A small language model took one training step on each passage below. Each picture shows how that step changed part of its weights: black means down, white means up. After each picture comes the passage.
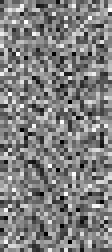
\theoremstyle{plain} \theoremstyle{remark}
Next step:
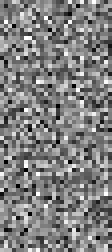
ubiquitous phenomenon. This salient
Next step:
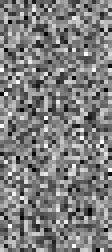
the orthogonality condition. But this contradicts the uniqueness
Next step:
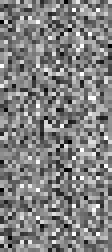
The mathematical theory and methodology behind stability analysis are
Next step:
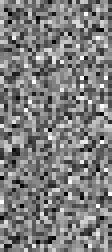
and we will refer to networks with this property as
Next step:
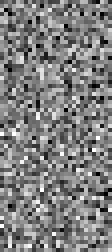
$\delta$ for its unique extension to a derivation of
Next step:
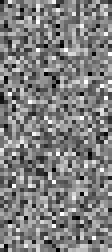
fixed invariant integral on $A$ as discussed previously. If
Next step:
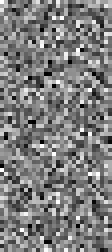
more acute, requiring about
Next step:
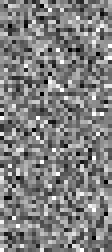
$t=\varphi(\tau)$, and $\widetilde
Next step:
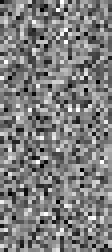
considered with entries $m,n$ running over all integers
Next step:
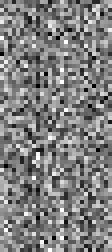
of this Lagrangian involving $\lambda$ are identical to the
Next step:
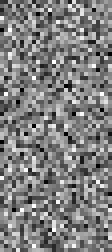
prove the universality of a given Hermitian lattice, we
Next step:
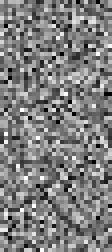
(b), the corresponding bridges in $f$
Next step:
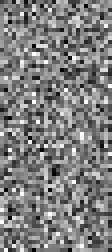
the frequency of standard and fast landings are provided
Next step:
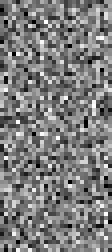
In Section \ref{sec:proof of corollary}, we
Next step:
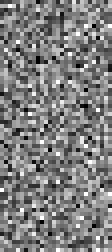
multiplicative system on $\mathcal{A}$, then the category
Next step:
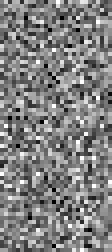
result of Hoffman \cite{Hoffman}
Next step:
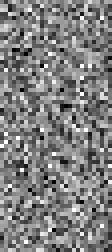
M^{t_D} = M$. Henceforth
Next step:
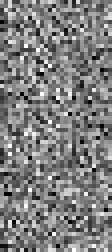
if $g\geq 2$ \begin{equation}
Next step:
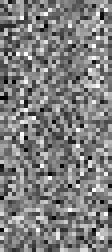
$v$. This includes global existence and long time behavior.
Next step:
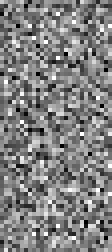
basis of Gelfand--Tsetlin type by
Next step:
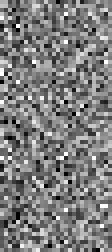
\usepackage{amsmath} \usepackage{latexsym}
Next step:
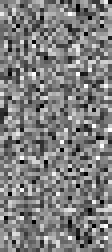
the bracket $\{\,,\,\}_r$, it suffices to
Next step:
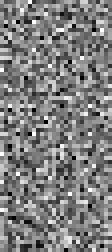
r$ minimum such that $t_i$ is adjacent
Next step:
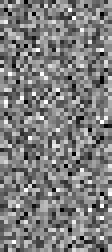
a left cancellative semigroup is the identity relation,
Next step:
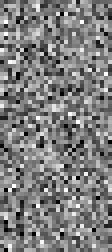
constant purity}, we look for a characterization of states
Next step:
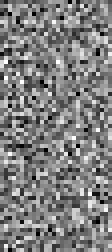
integers: the Furstenberg set $S$
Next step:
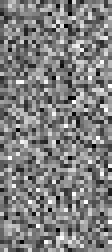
the paper begins by describing the governing equations for
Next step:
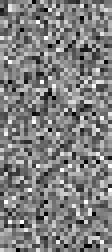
words, $1-\alpha$ indicates the upper bound
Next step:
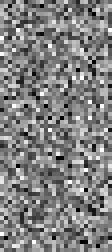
inlet. The flow leaving the pipe outlet at
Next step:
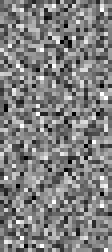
To denote such categories, we simply use the superscript
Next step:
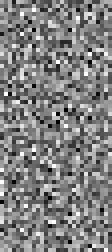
mathematical analysis of such equations are the coupling and the
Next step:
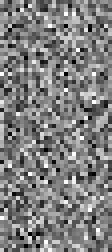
\newblock Hedin's equations and enumeration of
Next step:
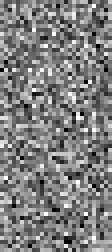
B^2_n(\lambda) \inp
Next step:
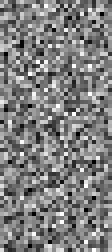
Packing}}: {{A Review}}},
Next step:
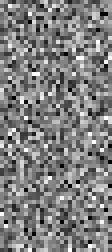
$\mu_x$ is a split monomorphism. This
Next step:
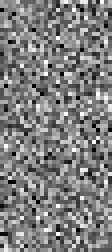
\), as defined in Definition 1, satisfies the conformal conditions in
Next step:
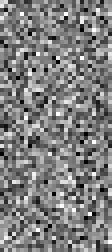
a_1 \theta + \dots +
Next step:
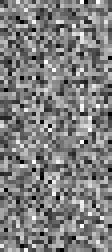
propose methods for combining SSC networks so that the
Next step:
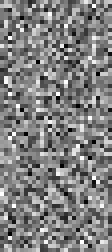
\theta$. The first main results of the fifth
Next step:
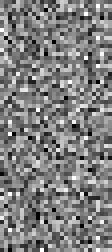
not project down to $M'$, but their span does and
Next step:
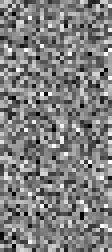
is convergent as $\ep \rightarrow 0$ to ${\rm
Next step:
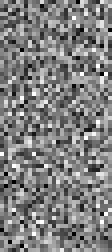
as parallel environment. It is fundamental for this step the
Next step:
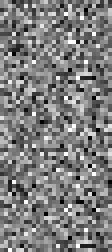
p_j \in M_j;
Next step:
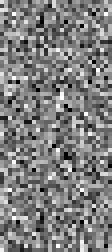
bounded by $\delta^{-2}\ll\l$, Sobolev
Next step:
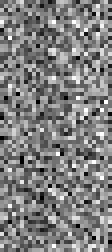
of the white arrow. These values and
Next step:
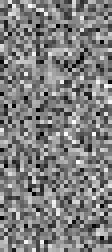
to prove Theorem~\ref{thm:main} for
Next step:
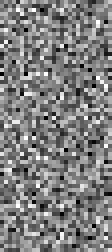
\newcommand\prr{^{\prime\prime }}
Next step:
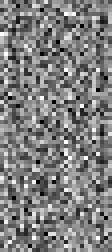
\times \R{n \times p} \times
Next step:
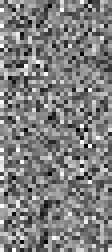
\emph{power-partible} with respect to
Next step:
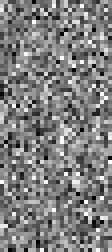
has two components equal to $1$. Now we consider
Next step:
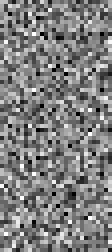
$R$ is given by: \qquad
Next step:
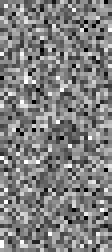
testbed using locating arrays, {\it
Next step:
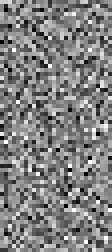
$=_1$ that are comparable with all other
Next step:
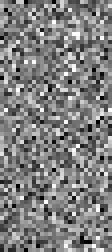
in a neighborhood of $z_1$. But then
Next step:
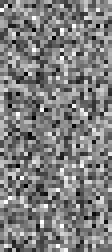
observe from the above formula and (\ref{zeroes})
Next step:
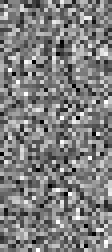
discrete mean value property on the integer lattice attains
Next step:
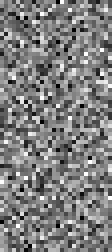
< 2m$ implies only $k=1$ is
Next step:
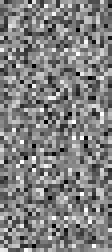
of regular cardinals. Moreover, many singular cardinals in
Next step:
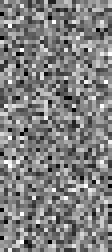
approach of i) precomputing offline the
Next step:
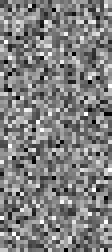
Hasse would recall that after taking his dissertation
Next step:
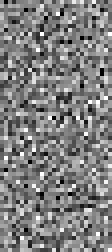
composing the Adams-Hilton model
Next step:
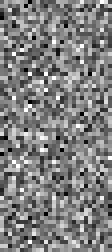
elements of $V$ as tree-pair diagrams with a
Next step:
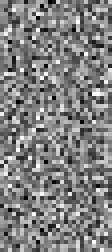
which we conjecture to be the only ones.
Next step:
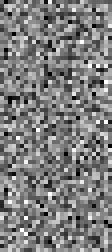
clear geometric intuition it yields about the structure and behavior of
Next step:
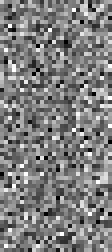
horizontal step give the second term and paths which start with an
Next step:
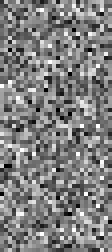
N}}$, Hypothesis~\ref{Hypothesis
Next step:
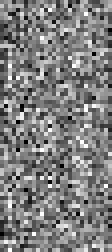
is very helpful for control design. The remainder of the
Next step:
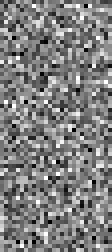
One fine grid where all the scales and variations
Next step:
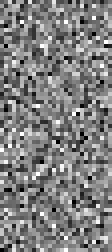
examples, we are interested in computing $k = 10$
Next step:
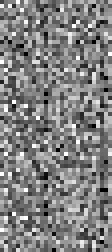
t. \end{aligned} \end{equation}
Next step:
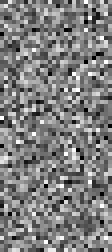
brevity we call the functions from this space spherical
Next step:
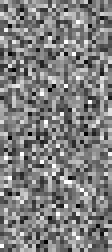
as the map $\c_{KR}$ from the set
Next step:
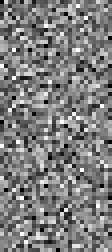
overall energy consumption costs in mixed traffic. In
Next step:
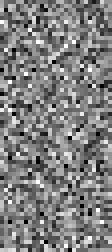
such that $D_t(G, x) =
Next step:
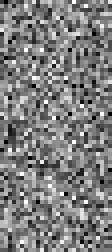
convention for the indices with $N+1=1$).
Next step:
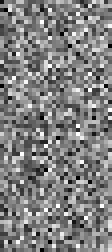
\] This exact event replaces the union over the two
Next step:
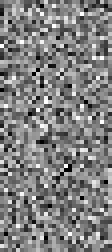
\noindent Consider a formal power series $\varphi\in
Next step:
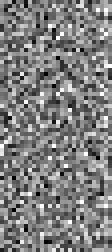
what to do next is found in an adaptive way.
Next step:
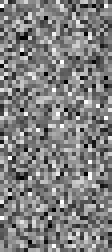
Fleury, O., Automorphisms of
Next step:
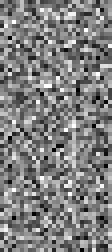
| : \ca\subseteq\cf_0\wedge
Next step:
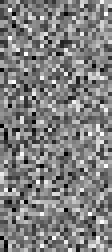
the LQG problem as well as other Controlled Markov
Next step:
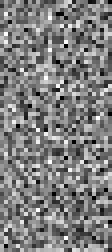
Not applicable. \subsection*{Consent for
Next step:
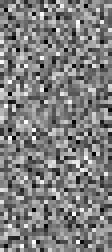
more of a cognitive aid than it is
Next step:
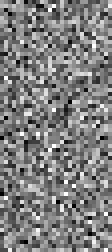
in $\mathbf T$ the two games are
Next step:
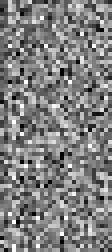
enable further refinement of local elements as well, all local elements
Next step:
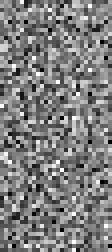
of $\mu.$ \section*{Acknowledgements} The
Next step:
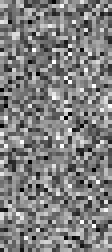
graph in $\Gamma(7,11)$ with respect to
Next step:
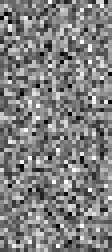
The previous examples show that the diffusive actions of a
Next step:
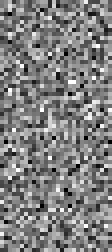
\|}_\infty < \infty$, by a Taylor expansion $$
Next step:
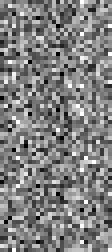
right-hand side is positive semi-definite, and
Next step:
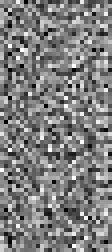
manifolds and mainly due to the inability to solve general
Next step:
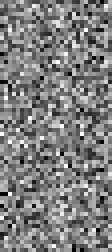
{\bf (2)} are equivalents.
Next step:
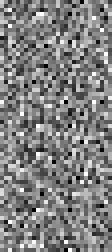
\bibitem{Lu} Lu, J.-H.,
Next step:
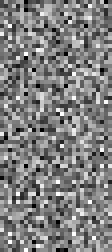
a skew-product dynamics in the form \[ \mathcal B
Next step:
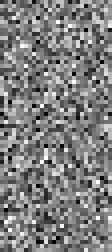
practice, because $\bA^{\ML}$ depends on the
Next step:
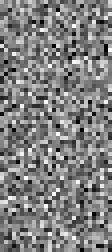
\end{proof} It follows from the above theorem that
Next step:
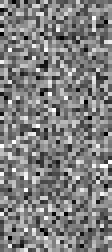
\in \mathbb{R},\qquad \qquad
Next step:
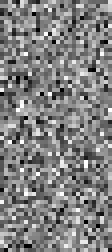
clearly {\sl cellular} (i.e. each
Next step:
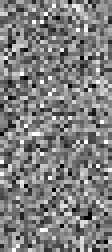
It has the same antipode $S$, but is
